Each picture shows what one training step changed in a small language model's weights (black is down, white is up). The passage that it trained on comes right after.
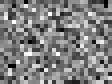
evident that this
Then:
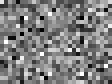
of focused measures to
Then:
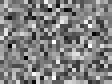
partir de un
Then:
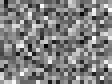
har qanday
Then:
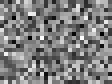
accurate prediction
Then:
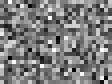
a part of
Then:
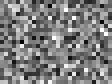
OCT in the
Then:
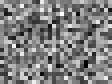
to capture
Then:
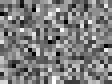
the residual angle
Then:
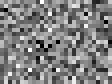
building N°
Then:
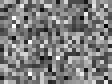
into practice –
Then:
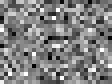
beli, dan
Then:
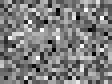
of a population results
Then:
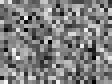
or success of a
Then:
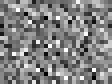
PHS is
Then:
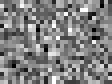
the same solvent
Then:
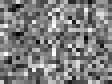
in the absence
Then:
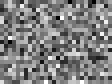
o caso concreto
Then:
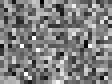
Available from:
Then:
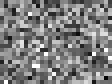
thermal stability with respect
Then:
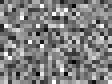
affects the present
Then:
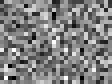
estimation of
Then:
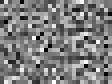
himoya qilish
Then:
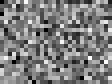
common approach for testing
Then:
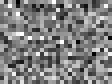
to qualified researchers
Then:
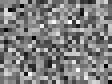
of ecological
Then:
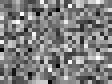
en enfoques
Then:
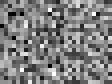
makes them suitable for
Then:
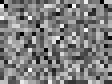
mesure qui seront
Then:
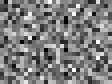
μw to
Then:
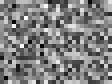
олиш ва
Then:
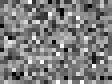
per compito.
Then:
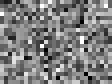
economic interests.
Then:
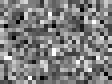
the cases with
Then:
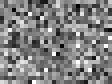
become the primary
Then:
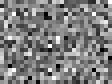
a situação
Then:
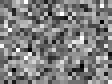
relationship between literature and
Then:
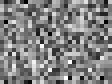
cultures of
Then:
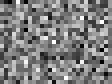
The course has been
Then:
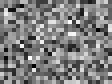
of genetic
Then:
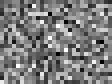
not involve
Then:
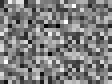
monitoring stations for
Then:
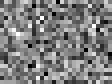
na saúde:
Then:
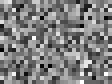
collected from books,
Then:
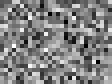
... Contents
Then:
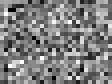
of the object
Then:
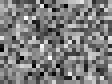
reported in 28
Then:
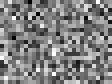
the data. The
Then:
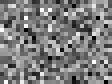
design, analysis,
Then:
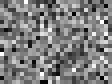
task directions.
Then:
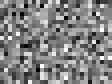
be honest
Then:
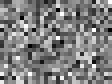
business, or even
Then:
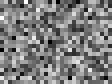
exercise was performed for
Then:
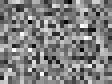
des travaux qui
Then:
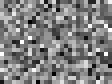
Un acercamiento
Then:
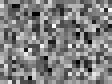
On the other hand
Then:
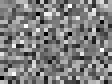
ser abordadas
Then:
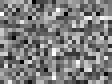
the authorization of
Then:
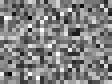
Let T
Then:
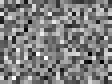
en el mundo
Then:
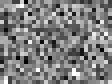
algorithms for wind power
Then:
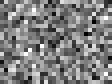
They have their own
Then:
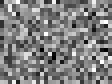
research used observational
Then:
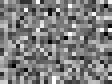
the target genes
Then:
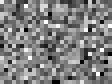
glede na
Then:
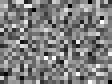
verifica o
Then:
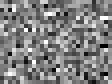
entre iguales
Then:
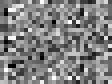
of the content of
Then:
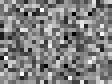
doctors of
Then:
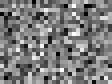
to Pareto
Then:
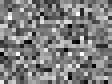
não apenas
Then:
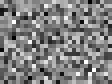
was collected in
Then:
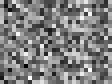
journals based on
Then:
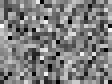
frequentava a
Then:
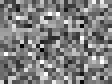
такие как
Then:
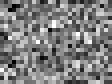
on the basis of
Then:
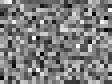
were also added.
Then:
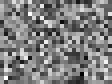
key sources of urban
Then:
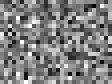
Increasing the
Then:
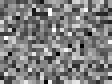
metals than the
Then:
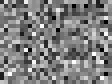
la performance de
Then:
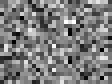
Hereby follows
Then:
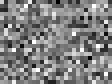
sampling error is
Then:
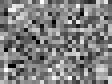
of the two
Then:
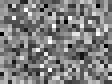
the bacterial production
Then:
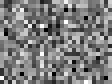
high gain
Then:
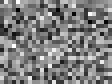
on joints for
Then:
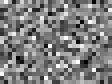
threat to
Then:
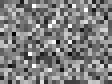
that arise in
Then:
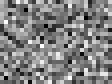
развития продуктивных
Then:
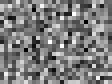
More than 45 people
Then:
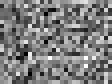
them, which
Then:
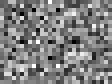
nivel universal,
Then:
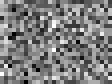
the development of
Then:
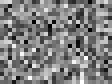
forward solutions and
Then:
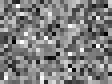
battery workers
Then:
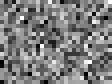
studies have identified potential
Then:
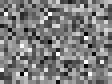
be viewed as
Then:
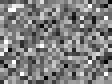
of women who have
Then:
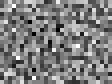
is characterized as one
